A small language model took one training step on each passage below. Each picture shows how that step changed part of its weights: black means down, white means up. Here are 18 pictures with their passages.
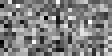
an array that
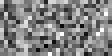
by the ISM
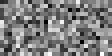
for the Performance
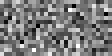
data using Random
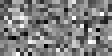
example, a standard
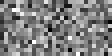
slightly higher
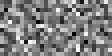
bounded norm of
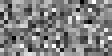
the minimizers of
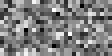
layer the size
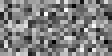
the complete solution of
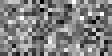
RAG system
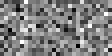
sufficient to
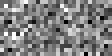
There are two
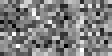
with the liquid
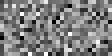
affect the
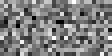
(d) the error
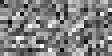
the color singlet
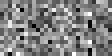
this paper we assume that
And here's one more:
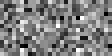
of the convex
